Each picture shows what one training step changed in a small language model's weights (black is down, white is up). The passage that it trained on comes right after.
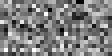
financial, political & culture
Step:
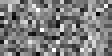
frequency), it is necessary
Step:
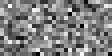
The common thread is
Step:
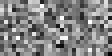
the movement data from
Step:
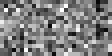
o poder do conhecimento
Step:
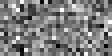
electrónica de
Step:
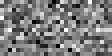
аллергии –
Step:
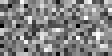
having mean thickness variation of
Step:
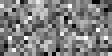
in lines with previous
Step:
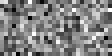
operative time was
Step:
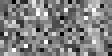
approach, we aimed to
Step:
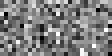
used to tune
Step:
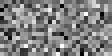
2014 Included observations:
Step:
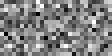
di MI Al
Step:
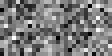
Trap holatlarida
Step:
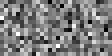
наукой Узбекистана
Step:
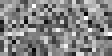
of E such that
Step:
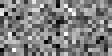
to become the best alternative
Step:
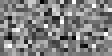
confirm the FRP
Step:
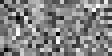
machine time to reach
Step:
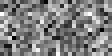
It also implies a
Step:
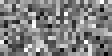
melasma. O
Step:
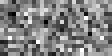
of interacting
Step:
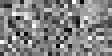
greater detail at later
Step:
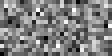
karar vermesi
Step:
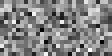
and carrying out the
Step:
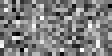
autonomy. When
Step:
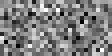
to Tertiary
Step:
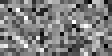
siswa di
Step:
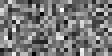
бўлиб ўтган
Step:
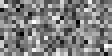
периоды их
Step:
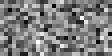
Engineering Journal*,
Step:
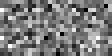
input Buy milk
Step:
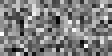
due to its location in
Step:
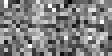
of a yellow
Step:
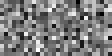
Umgang mit
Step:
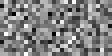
attributed to partial
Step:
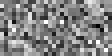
from metabolites
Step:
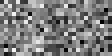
develop their resources and
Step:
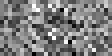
this is not the case
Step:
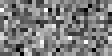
rational belief
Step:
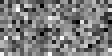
significativo às práticas
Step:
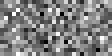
to support teachers in developing
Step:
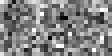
F Sig. t
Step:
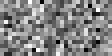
and Agricultural
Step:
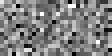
при изготовлении
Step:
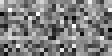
by accessing their
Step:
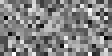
Finally, in section
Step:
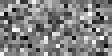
will constitute the same
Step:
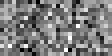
3 мужчины
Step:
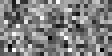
researcher with the help
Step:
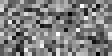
ventos com
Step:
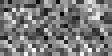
a wide variety of
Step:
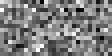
fiabilă a
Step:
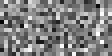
used both for logistics
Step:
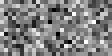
discrete cosine transform
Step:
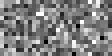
boriladi. texnologik
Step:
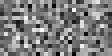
resurslar sifatida transport
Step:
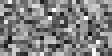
of Engineering Material
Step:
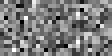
с учетом
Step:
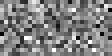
the ability to apply changes
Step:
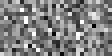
natijasida onimlar
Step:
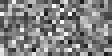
challenges women are exposed
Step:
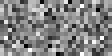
the main tool for
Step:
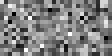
coincide with the
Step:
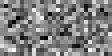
To rectify the
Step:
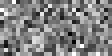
and analyze the research
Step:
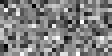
o processo de composição
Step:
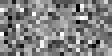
crisis. According to
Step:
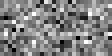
(blue and
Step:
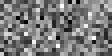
(Arkan ve
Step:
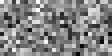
and brought to
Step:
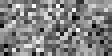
history of tempo curves and
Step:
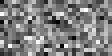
participants express their views
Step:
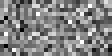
Но они
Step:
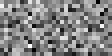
in the blood of the
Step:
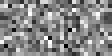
operations (Fig.
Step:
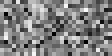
for their development.
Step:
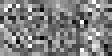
retenir pour
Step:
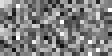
presentados. El
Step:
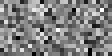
the analysis of the main
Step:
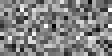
These modifications are
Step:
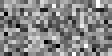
all had significant positive effect
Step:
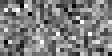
diminati oleh
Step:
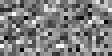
Autor nazywa
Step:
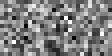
poses yet another
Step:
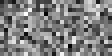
the absolute person
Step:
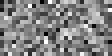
target site, such as
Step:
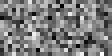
donde 8 de ellos
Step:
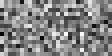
are said to
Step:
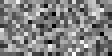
provided alongside a compound
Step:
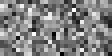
organisations, on
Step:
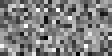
that notify the
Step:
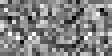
Fire Protection
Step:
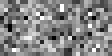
graph. Three
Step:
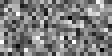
puncak dan
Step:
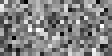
on the plot
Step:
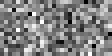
transaction. However,
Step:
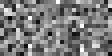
tuzulishi va
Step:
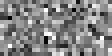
Position 4 for
